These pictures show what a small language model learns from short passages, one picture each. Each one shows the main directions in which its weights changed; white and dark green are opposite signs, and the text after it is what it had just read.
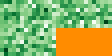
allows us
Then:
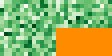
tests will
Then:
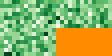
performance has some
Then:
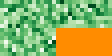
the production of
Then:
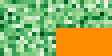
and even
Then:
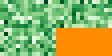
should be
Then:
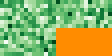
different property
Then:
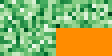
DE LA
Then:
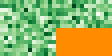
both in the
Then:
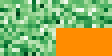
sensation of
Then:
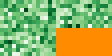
by the first and
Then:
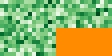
grupo de
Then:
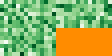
of the dishes
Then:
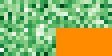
count and
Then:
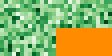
va uning
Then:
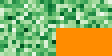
test conditions to
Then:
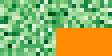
one task
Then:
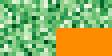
and F1:
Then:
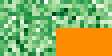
old va
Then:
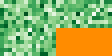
to smaller
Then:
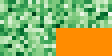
el complejo
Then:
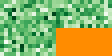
by comparing
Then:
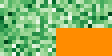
with the term
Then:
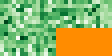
resources of
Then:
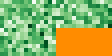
to simulate
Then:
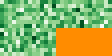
in Poland
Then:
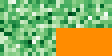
tal modo
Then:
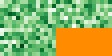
that our regulation
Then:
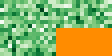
suffer from
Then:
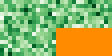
$y$ on
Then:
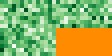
the corresponding
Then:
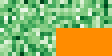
acting on
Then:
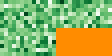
center for
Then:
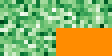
subsets of
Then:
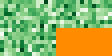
be metric
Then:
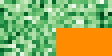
to the grid
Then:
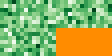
as a result of
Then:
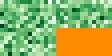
di sektor
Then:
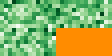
can assume that
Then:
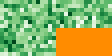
in particular, they
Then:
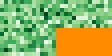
data you will
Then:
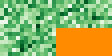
Also, when
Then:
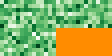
Rio de
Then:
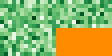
the canine:
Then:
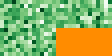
across the
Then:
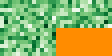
extent of
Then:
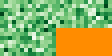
strategies and
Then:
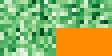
The ease or
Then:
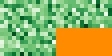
in addition
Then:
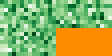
the first step
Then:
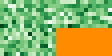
In the particular case
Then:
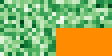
leads to
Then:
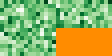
toka s
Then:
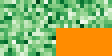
or a subset
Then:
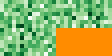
la lucha
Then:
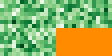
the students'
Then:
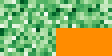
converge to
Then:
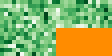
to the heart
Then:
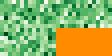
of cherry
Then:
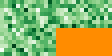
its corresponding
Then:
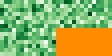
solutions to
